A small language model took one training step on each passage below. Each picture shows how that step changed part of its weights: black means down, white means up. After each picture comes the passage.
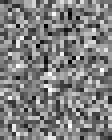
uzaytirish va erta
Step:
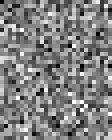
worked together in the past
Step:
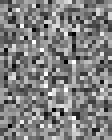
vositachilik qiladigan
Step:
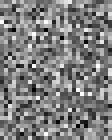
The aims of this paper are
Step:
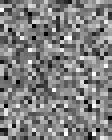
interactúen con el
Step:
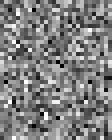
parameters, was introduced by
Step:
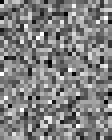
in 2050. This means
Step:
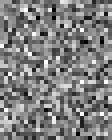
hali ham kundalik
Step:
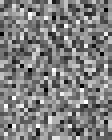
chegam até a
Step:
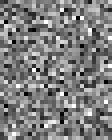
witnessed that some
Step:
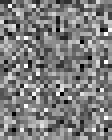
their feedback. We trialled
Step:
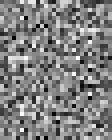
положение этого
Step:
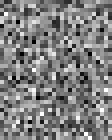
Efficient, safe,
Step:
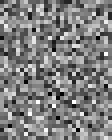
and Rajarshi
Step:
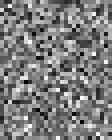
le ciblage du
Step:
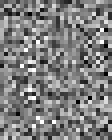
(Kalman et
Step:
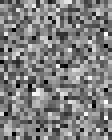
для батьків цих
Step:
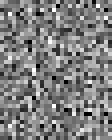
répercutées sur
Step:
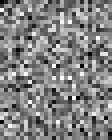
at room temperature to obtain a
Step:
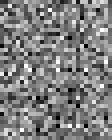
e diritti
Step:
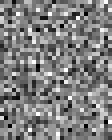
periode (zie Berle
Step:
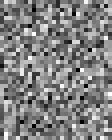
monitoringu odgovora na
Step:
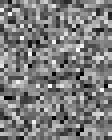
va boshqalarni yasash
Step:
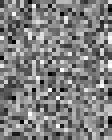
form $\mathcal{A}
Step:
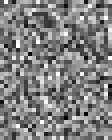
1-bosqich talabasi
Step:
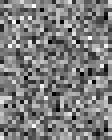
Issue 01,
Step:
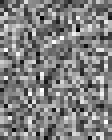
e mito", in
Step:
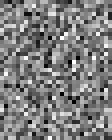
malaligned and lax
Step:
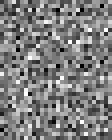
of opening the curriculum to
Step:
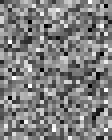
lesser impact on the
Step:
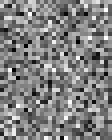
yo‘naltirish mumkin
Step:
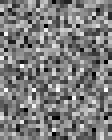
să fie servit
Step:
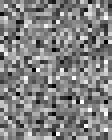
No no No Case 11
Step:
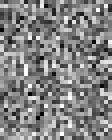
but quite elementary,
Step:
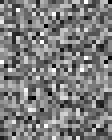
strong customer focus and
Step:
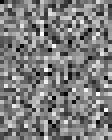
quite accurate.
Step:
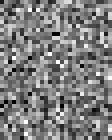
but the difference is that my
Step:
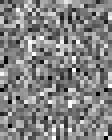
thus attempt to
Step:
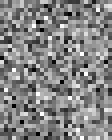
- C-scan is
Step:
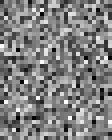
As an example, nonlinear
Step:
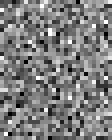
puede doler.
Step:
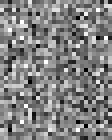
ARDL Bounds
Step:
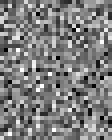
local region. To be
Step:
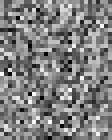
resonant converter works
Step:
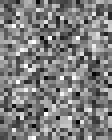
density, high porosity
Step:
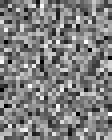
general sciences in the curriculum
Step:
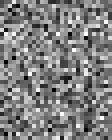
tomonidan ilgari surilgan
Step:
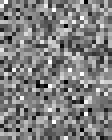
during Sept-18 and
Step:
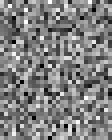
goals and objectives, as
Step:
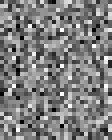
натижасида бу
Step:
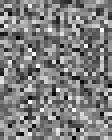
D., Collarana,
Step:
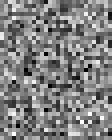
document provides the system hardware
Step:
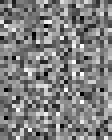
hopes of the government
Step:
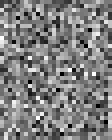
tem 51 andares,
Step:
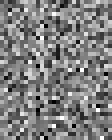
определяется не
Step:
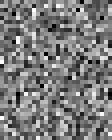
change, de maintenir
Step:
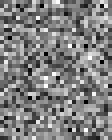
turli kasalliklarni
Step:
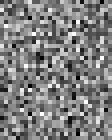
se encuentra en
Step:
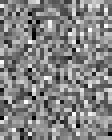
contours are at
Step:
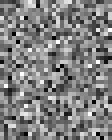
анализ выявил
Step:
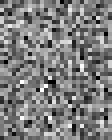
ha sido sostenida
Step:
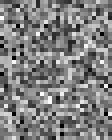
rivojlanishning samarali vositasi
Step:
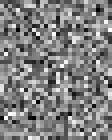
problems and prospects of
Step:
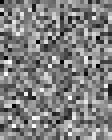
as follows: Section 2 presents
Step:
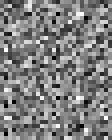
را نیز
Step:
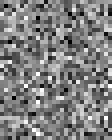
sudlar quyi va
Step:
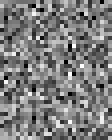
after testing (b) and
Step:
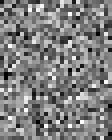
to get the pure
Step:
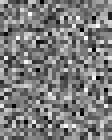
terhadap diet
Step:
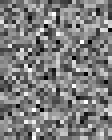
overarching just transition
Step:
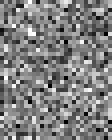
що має певну
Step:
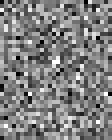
as "anxious
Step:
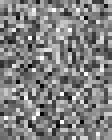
of metal chelates
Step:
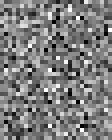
Ruth Purvis
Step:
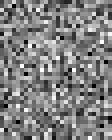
has been found to be
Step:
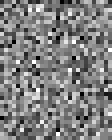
to two group norms regarding
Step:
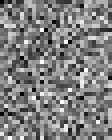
pelo FNDE, de
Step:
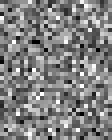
airplanes after
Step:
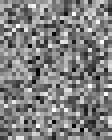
fiscal é a
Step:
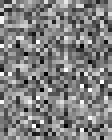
Advanced Driver
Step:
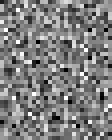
associated light conditions did not support
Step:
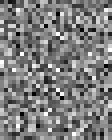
competence are social and
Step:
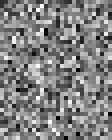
in depth, Fig. 9
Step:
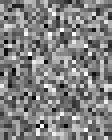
qildi va birinchi
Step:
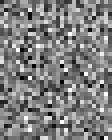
and Afrotropical
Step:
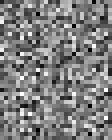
prefer? Health care 43
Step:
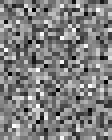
are done in environments that are
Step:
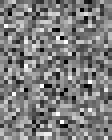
. The differences on salt
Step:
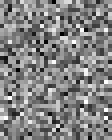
школярі й
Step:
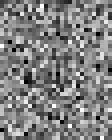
in the Hellenic
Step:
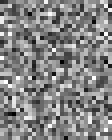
Consider the idea of a
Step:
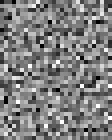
e scherzare con
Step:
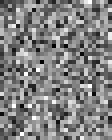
seen as solutions to reduce environmental
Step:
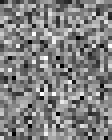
infection. MDR and
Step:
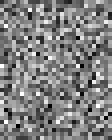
and environmental baselines
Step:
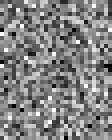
aspecto que se coliga
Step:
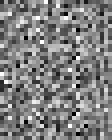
N. et. al.
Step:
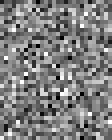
compared with existing algorithms. The
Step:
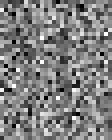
unidad coordina. El
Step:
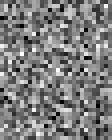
Internal quantum efficiency
